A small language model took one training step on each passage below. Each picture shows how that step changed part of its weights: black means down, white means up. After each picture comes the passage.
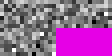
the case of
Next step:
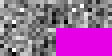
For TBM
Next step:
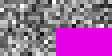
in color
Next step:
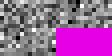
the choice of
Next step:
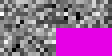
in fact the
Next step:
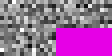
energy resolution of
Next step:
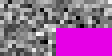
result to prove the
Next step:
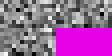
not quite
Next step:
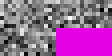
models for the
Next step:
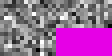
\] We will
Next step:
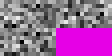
The union
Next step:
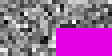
by Gardner
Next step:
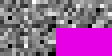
any $w
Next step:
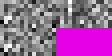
= \rho
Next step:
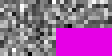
each color
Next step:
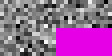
in distribution $$
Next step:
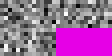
beta function between
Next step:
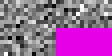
in this case a
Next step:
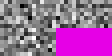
orbit is very
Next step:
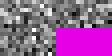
that every $\C
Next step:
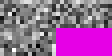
the fields of
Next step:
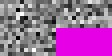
fine scale
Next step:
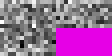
resolution IV
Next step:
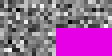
fall within
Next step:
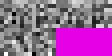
to perform a
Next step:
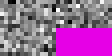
derivative by
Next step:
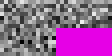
the exact boundary condition
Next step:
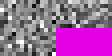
its reused
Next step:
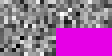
Avec les
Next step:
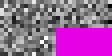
free energy.
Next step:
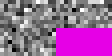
a corollary,
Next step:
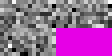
fits to data
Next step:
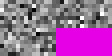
surface determines
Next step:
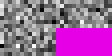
state: the
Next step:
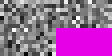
the distance
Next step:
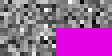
relation between the
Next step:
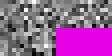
$\omega$ is
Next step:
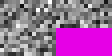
associated fences
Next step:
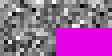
Mach number}
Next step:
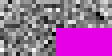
calculations in
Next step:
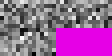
the "very
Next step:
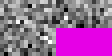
corresponding to different points
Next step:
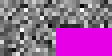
$L$ of
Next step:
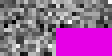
In particular i)
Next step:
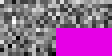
the last term
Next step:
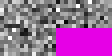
through radiative
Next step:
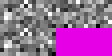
\noindent then
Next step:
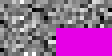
equation \[
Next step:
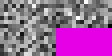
intersects the
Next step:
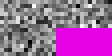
time interval of
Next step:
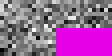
model for any
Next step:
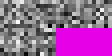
at all.
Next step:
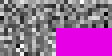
the mean distance
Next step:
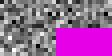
the open part
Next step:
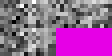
apply the above
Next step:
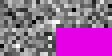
for housing
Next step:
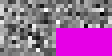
solid state and
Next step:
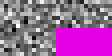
us we should
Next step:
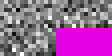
enough the
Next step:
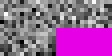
how the
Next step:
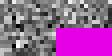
& Linear
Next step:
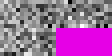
meter was
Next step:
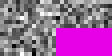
the Hubble
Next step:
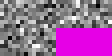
in the context
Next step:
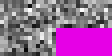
it follows that
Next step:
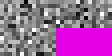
measured relative
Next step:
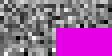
the category of
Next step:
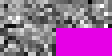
based on the following
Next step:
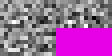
pressure of
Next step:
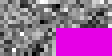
maximum number of
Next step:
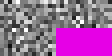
different distance
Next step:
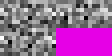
one direction,
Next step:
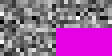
we have \[
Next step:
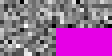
x \neq y
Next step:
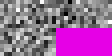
above, we also
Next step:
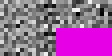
in Table
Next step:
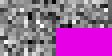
when applied
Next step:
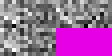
% The complexity
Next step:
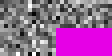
the heat
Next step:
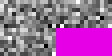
and a net
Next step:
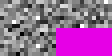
degrees of
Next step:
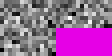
\text{ as
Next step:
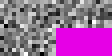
and PDS
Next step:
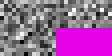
the solutions with
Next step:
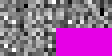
F}$ associating
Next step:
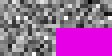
realistic model.
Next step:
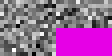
in the case of
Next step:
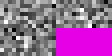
obtain in Theorem
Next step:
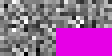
distance between two
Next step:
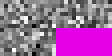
distance of an
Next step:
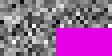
. \eeq
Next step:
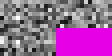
for some natural
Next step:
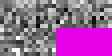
to be 3D
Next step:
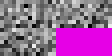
of the complex line
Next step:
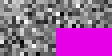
same in the
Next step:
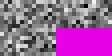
new class of
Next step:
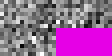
in either
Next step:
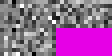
the Schur
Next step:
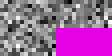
general observations
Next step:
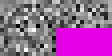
$\nabla$ on
